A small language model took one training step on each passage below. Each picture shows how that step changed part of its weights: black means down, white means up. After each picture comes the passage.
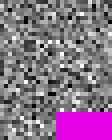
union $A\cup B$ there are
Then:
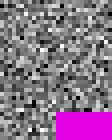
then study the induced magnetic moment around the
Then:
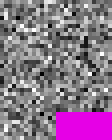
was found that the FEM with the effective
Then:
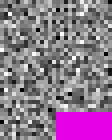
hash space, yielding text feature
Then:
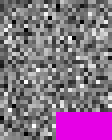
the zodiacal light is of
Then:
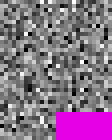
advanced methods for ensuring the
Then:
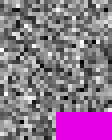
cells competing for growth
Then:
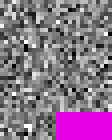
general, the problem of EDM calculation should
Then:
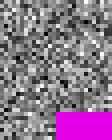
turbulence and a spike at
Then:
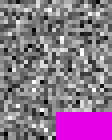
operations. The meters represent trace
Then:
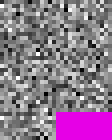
set}})$. Minimization is performed with
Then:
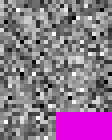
devices used in the theoretical
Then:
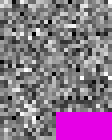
extra coherence introduced by the
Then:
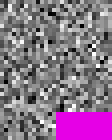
| | UUIS | Unified University
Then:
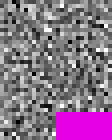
themselves. However, agents in a
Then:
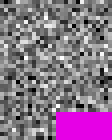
exploration of a smooth
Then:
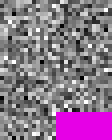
that could be construed as a potential
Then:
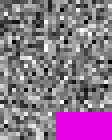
some indications for enhancement of the
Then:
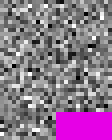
the $(l,m)$ component of the
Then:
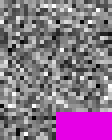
} \end{figure*} \begin{table}
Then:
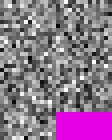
account and dash line represents the case
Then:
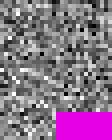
the Kuhn length of the polymer
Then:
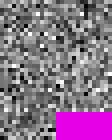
0$ as strongly, given the nonzero
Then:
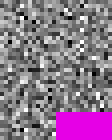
gives 64 $\times$ 8 pixels
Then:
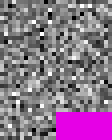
increasing the external force $\delta$
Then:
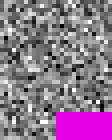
limits agree well with those found by
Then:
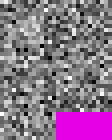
{author} {\bibfnamefont {S.}~\bibnamefont
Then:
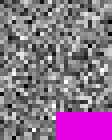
Previous studies with large-scale
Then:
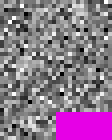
when the optimization crosses the critical coupling
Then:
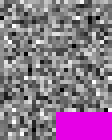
We provide below computational details
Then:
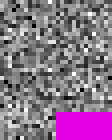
binary and, in principle,
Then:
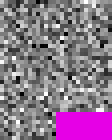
are sent immediately after each
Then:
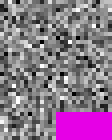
at 10 mbar). The blue lines in the
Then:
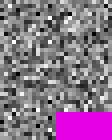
PDE control gym, to our
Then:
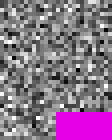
The most well-known example is the
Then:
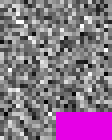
2026 window team for scale.
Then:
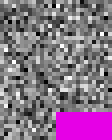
and V are not equivalent. If
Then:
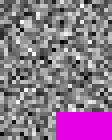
current state of the vehicle and
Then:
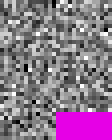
and a width that translates to an
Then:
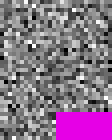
c} \hline Measurement &
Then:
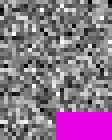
upon creation of one $s$ band
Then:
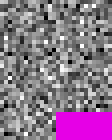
the Pluto and Charon
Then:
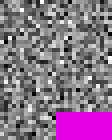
square radii. Our calculated
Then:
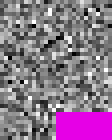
(BA) is labeled in gold
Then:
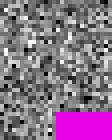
implemented not only for atoms in dense
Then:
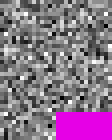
\easy$ direction; in both cases
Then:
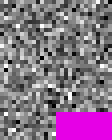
are usually restricted to have compact
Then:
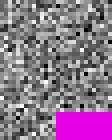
relation, and could modify the
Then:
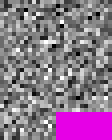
of the most frequently-used
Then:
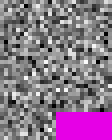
used to determine the arrival time of the
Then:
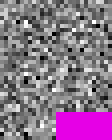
a distinct executive role with
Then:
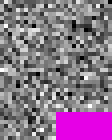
seen as a static initial condition, but as
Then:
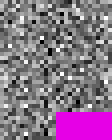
not modify the sign-change
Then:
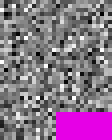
selected to suppress the resonances.
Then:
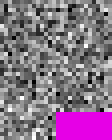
They can be expressed in term of
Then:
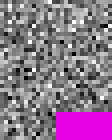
light cone gauge we proceed as
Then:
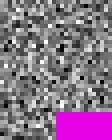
users respectively used the feature at least
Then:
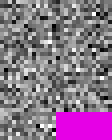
64} with varying phase differences between
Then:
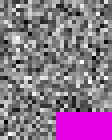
of the Burns metric is far from
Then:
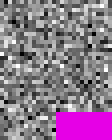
NMP is consistent with the ZPL
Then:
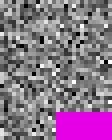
chambers of the pump. The
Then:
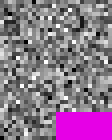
$\theta_{ES-CE}$ do
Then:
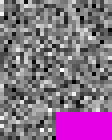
dust properties could introduce errors by not
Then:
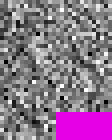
However, when the $\Gamma_\mathrm{B}$
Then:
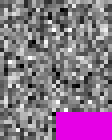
The sonic point conditions are obtained from the
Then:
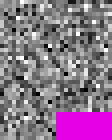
energy window than in fig.
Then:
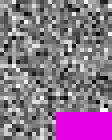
of the evolution. Solid curves correspond to
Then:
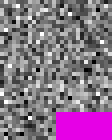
possesses the highest intragrain
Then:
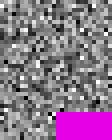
a combination of signals that by
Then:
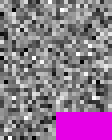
the nonbinary LCLP
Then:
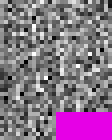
a graphene nanoconstriction to
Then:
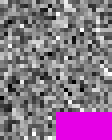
index of the fundamental
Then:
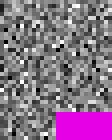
theory of field. Here, we will refer
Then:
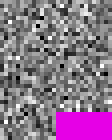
of light scalars (the decay
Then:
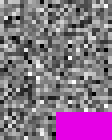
the BRST transform of the corresponding
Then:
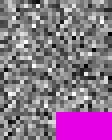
by the question of differentiability of
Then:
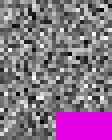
of methods representing the possible fix
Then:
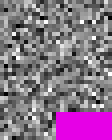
matrix {\rm (\textbf{VOM})}
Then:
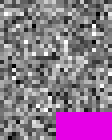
ConvNet model. On the
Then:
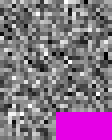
0$ band from 2018 September
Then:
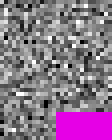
rotation and tidal effects as possible
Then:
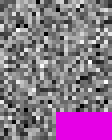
sequences $XXH...,
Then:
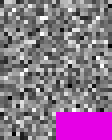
consistent with $L_k$ and all
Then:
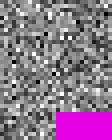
\Ds\ does not decay to $\phi
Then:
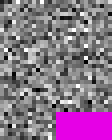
ULX nature. For example, the previous
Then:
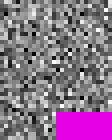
parameters (f) stream line plot with
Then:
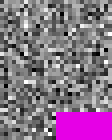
dependence on redshift (at
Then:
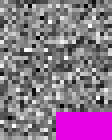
a simple harmonic oscillator example
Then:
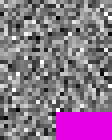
All models are evaluated under the same system
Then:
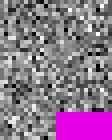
avoided by using a multiwire
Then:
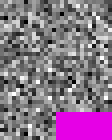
is the occupation number operator.
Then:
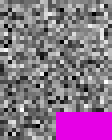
P). (5) compute the score
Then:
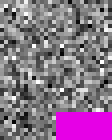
use both local and global patches
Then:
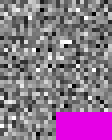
NCs that are perfectly
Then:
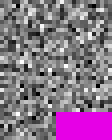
phase in which a local moment forms, but the
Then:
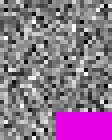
some results obtained in experimental studies of critical
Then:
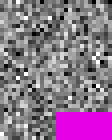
$n$-th transmitter, modeled
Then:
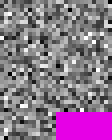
Reynolds number between the RANS
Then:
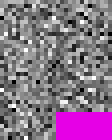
V} \bar{\chi}\gamma^\mu
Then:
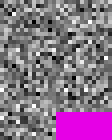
\ \\ \end{minipage}
